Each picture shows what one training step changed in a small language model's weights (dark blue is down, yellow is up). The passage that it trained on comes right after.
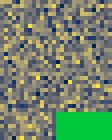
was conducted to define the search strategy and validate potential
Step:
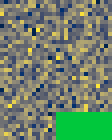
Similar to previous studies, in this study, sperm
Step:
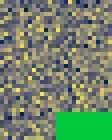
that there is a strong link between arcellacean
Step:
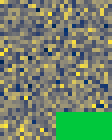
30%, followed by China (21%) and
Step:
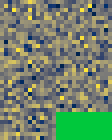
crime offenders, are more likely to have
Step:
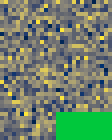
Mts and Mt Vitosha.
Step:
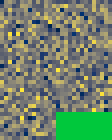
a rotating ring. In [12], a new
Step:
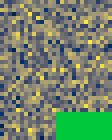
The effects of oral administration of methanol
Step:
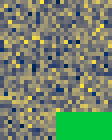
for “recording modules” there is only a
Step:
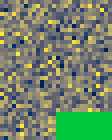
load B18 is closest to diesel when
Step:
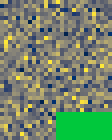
This was probably a shielding Table 8.
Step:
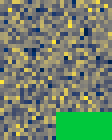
lack of independent thought reflecting a total
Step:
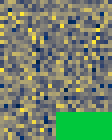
science diplomacy: EL-CSID,
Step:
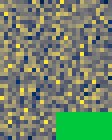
than others, and this had brought about a great
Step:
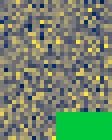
end if end while Send_data (I
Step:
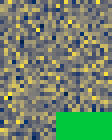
electric field has been assumed in the depletion
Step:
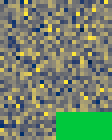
could be used by students of the Biology Learning
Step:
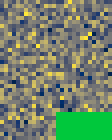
or simply, the kernel. Convolution
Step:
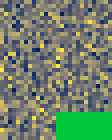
doubts relating to the previous knowledge.
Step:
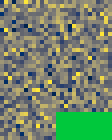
it difficult to express content using native languages. In
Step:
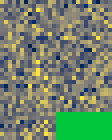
nutrients. Conduct workshops and
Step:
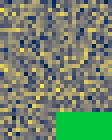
high-temperature thermal processes. To achieve this
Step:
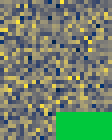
attributed to high both conductivity and corrosion
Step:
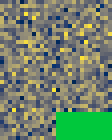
suitable period to allow sufficient interaction between the cationic
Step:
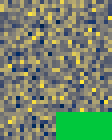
general sense, human communication exploits different
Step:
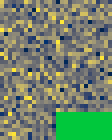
a stable and annual increase in the share of
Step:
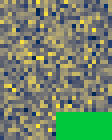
optical array One surface station installed above
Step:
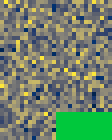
function of the active filter, from the modulating
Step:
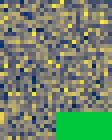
recently the clay surfaces are modified by
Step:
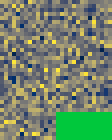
functioning required a huge amount of tools made of
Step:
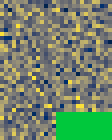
token to satellite TV centres in
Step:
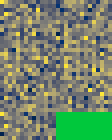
Agricultural sector. Funding of agricultural
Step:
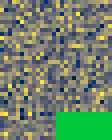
UV Light-emitting diodes
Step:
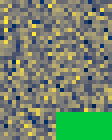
Hochst) flour. *Journal of
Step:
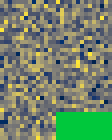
low analysis time (Pyridoxine,
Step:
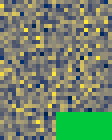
4.92 SIDM and Burkert profiles
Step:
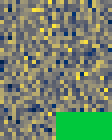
of 100 males and 100 females with age group 20
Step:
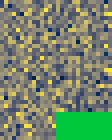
a *transition system* that specifies the
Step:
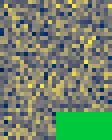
These changes as opined by [4] result in changes
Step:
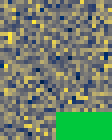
Portuguese SPOC for the International
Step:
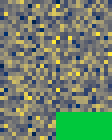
is a first approach for visual scene understanding and focuses
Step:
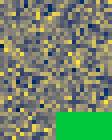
governing the motion of satellites and
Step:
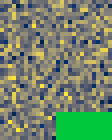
+ LBP + intensity shows highest classification
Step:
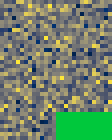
and magazines. Still, they have
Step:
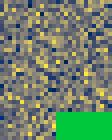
41 tree species were observed and documented month by
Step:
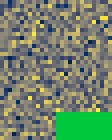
questions/objectives and methods were extracted. The
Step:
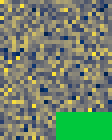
myc gene insert For cloning control
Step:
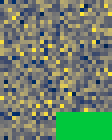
Land use and land cover (LULC);
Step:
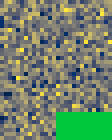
and 370 km south of Addis
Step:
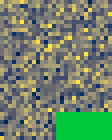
radiologist interpretations, with some variations by
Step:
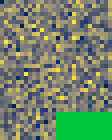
The next theorem contains the main result of this
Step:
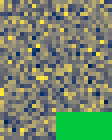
both around $0.3 m_e$ in
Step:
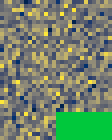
that the belief in Divine Unity must
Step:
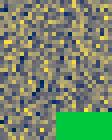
Strategies focused on waste management, optimization of natural
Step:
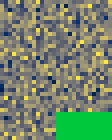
as trade-off between run time and
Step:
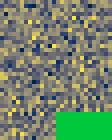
of any environmental damage in addition to compensating the
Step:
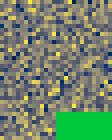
and abdomen using electronic clipper. Fig
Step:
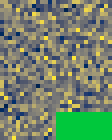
a Dowex 50W $\times$ 8
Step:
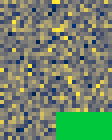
The organization uses clinical telemonitoring solutions and
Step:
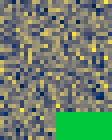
The Kolmogorov-Smirnov
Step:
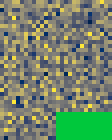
not accept the (Duke) to be
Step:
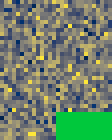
effective surgical technique to treat patients with acute
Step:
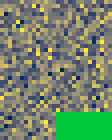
any 99 decision problem accepted by a finite
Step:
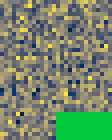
solutions, but that solving these equations iteratively
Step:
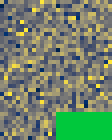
Earthquake and Fire Drill,
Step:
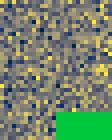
back to 2013, where a Nathusius'
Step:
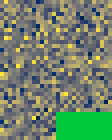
arise in the normal course of business. Therefore, the
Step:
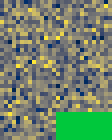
the allowed date being dependent on soil type.
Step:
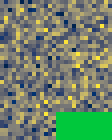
energy of the system with the vacancy and
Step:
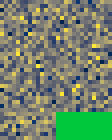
marketing decisions, nor does it guarantee
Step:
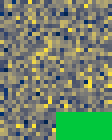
Table3 Results for ANN for al_sudes:
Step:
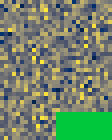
of site 6 (Bougsissiaa)
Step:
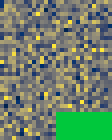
While several techniques have been introduced over the years, improvement on
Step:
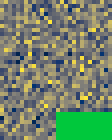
of a few randomly selected European countries, and by
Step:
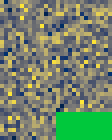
Belle Dame Sans Merci is directly
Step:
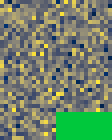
contextual flexibility. Unlike Abrahamic
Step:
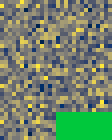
practice teacher from the program because I did it in the first
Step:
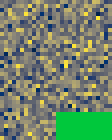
or reject a particular solution, and which leads the individual
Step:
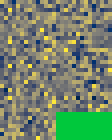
**Table 3.** XPS characterization of the
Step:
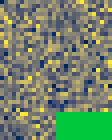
AND METHODS Plant Sample
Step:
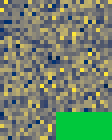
mass and energy balances and design criteria for
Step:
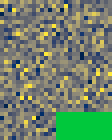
and W. Grimson, "Synapses
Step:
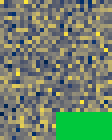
les Etats africains ont
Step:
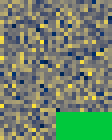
consideration (Eliseeva, 2018;
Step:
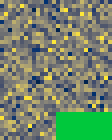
a tool for learning another linguistic culture and means
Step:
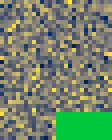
discernible difference between male and female students studying
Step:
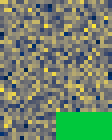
room. Upon reading another user's
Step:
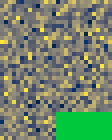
8.76 Floor Level Nodes point load
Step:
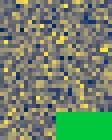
on eclipse. KNIME version
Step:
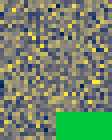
similar types of abstraction models), and proposes
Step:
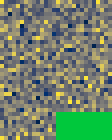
of urban bioeconomy systems and their potential for
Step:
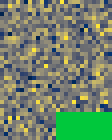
(linearly vs. nonlinearly),
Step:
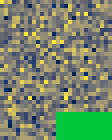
to 31 December 2019 were retrospectively
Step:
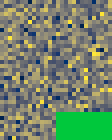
were injected to ostrich microorganism's
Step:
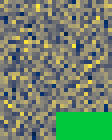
workers in the production line. The paper validates the
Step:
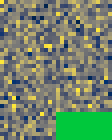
(21)) and fracture (Eq.
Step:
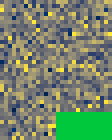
of society (Rice et al. 2020). For
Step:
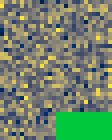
due to lack of provided gender disaggregated data:
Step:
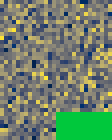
origin of the primary tumor.
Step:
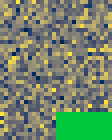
which are required to identify the circumstances that lead
